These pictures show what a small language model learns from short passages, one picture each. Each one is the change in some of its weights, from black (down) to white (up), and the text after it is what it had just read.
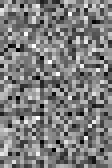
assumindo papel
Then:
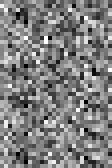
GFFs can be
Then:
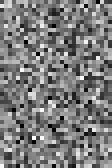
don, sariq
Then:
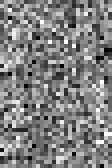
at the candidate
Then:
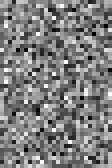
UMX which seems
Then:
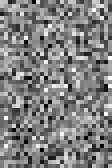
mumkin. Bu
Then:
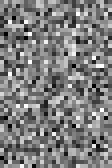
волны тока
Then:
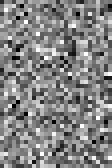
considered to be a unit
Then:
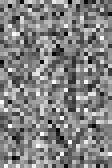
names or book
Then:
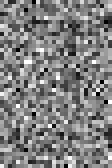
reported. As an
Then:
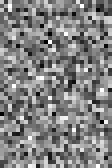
write the metric
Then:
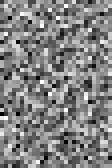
ta‘lim tizimida
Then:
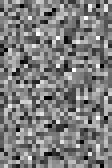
обработан и
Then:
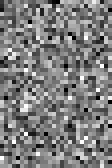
0$, this implies that
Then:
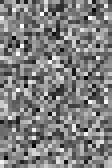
a cosmological
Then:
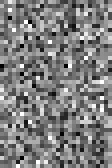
that the theory of general
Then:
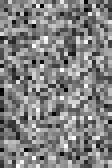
we have two alternative
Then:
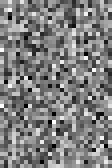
shows that the cost of
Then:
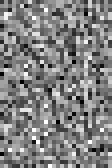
para Publicação.
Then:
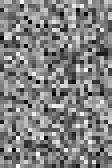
is singular if and only if
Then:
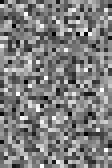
Impostor fazendo
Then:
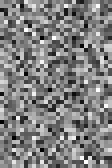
si dovrà
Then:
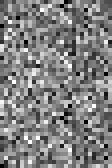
total gas injection
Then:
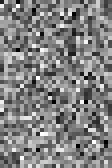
perform a linear stability
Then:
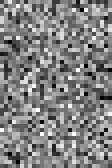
achieves good
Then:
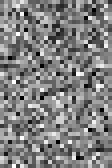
a set of criteria
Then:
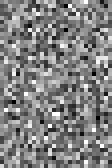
bo‘lishi uning
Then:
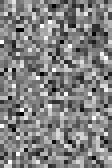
the entanglement entropy
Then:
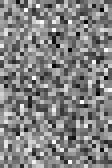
complex undirected
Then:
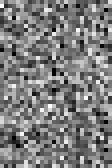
the limited screen space
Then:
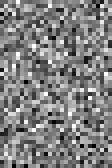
all incident photons
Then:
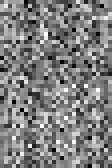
( \begin{array}{ c
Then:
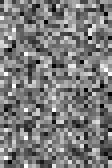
\qquad \forall
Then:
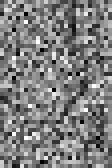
to the parameterisation for
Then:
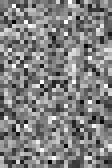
mixed quantities,
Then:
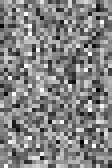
viscous friction between
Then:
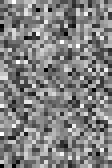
We introduce a
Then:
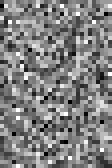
is actually not a
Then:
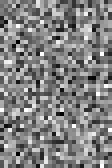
нарушений с
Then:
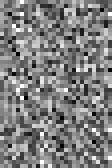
$b$ of a disk
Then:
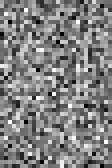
point is approached. In
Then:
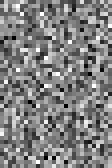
circuit design of
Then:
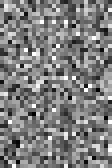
explained otherwise.
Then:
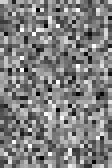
of the two-hole state
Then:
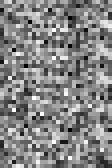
is not observed in our
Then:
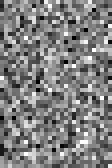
baho berish mayli
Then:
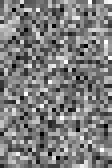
qilib, keyin
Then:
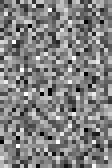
CPP, acele
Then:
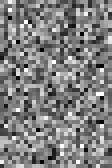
that these quantities are
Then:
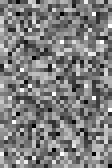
na época e
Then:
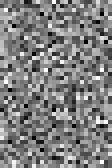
precum și
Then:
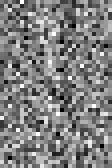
left) in the evolution
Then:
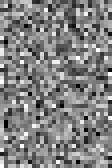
São Paulo
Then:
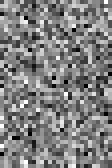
t $ where $\frac{\delta
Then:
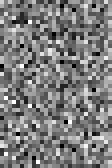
the effects of quantum theory on
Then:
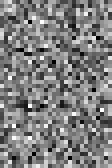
than the parameters in equations.
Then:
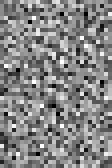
time scale $T$.
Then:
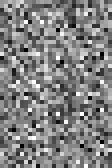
with spin or charge order,
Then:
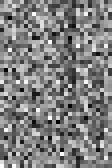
in the upper complex
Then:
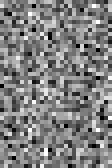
French as a
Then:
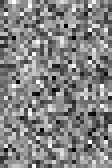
the $\Delta E-E$
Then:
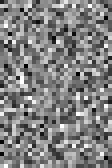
la EA fue mayor
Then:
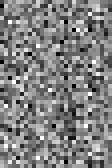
reader for visually
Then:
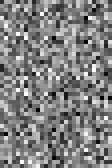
a background with
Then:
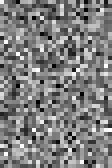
and Chain$_b$)
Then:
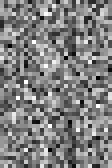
in the complete Fock space
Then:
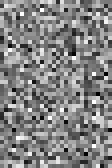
shifting, as also
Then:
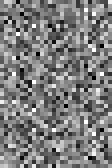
augmente d'un
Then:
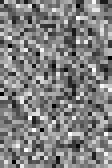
at a rate $q$
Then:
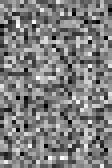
called topcolor
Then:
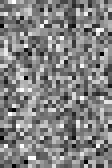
The crucial difference
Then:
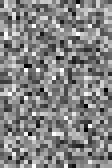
analysis by harnessing
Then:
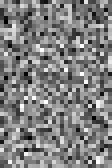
be indistinguishable
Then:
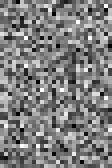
oglu Gulistan
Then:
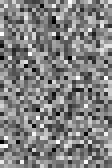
se amparar tanto
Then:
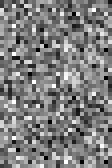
2) Terdapat
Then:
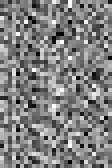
a mean seeing of
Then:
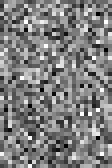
been invoked around that
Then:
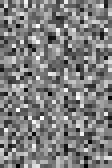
and J.~Mason,
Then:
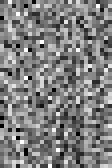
so that the usage of the
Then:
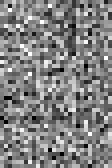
— способность
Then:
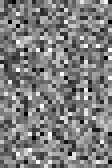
justicia jurando
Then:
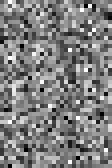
roughness further
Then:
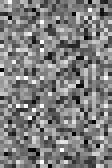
can't get any
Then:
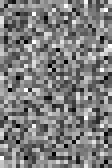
que tampoco
